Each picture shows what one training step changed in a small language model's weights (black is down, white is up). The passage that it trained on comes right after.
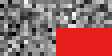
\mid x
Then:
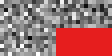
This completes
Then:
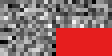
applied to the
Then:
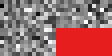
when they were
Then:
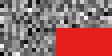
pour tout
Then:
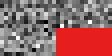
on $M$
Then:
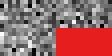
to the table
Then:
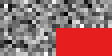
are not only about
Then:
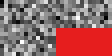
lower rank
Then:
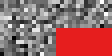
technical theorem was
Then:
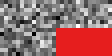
term V,
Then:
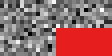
is typically
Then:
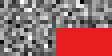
of the union
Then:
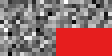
undertaking its
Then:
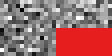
a frame
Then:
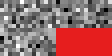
calculated in
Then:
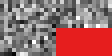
in the heart
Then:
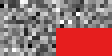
communication between
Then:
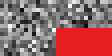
obvious morphism
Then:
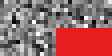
Case 3.
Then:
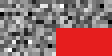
assuming the same
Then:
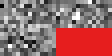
Given a
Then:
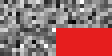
black line
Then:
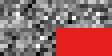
T\) and
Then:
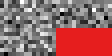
of the elements of
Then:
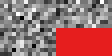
metric Lie
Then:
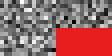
of solutions and
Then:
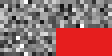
followed by the
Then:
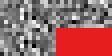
The notion of
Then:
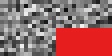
be due to the
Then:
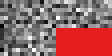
and let $\lambda
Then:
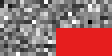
root mean
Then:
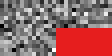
and block
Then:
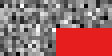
previous terms such
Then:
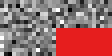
the Fourier
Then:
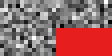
the intersections
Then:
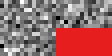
of loquat
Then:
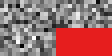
the metric
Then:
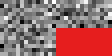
was used as a
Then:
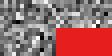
The commercial
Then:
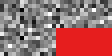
methodology a
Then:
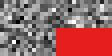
zero, then
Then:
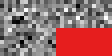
sample has been
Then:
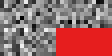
yrs and
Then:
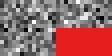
$Y$ is
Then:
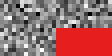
a noisy
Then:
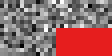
is highly
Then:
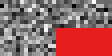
through the optimization
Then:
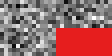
obtain that for any
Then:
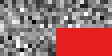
Work in
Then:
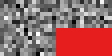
optimization problem.
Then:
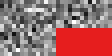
analyses of
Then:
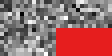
a standalone
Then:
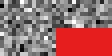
of time, more
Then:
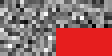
its complement in
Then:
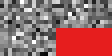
of food
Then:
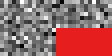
of first order
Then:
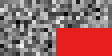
rank $\le
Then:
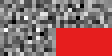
generators} we
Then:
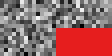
has a proper
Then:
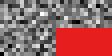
monomial and
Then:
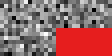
follow from the
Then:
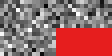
there exists a
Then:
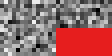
Proof :
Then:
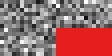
is a generalization
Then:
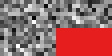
assume that it is
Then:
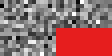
& NOx
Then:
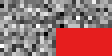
improve the
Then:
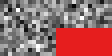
every step,
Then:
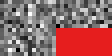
and drug
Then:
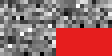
used as a
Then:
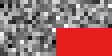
those cones
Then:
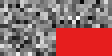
the facts that
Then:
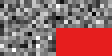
we may write
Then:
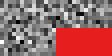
interval, we
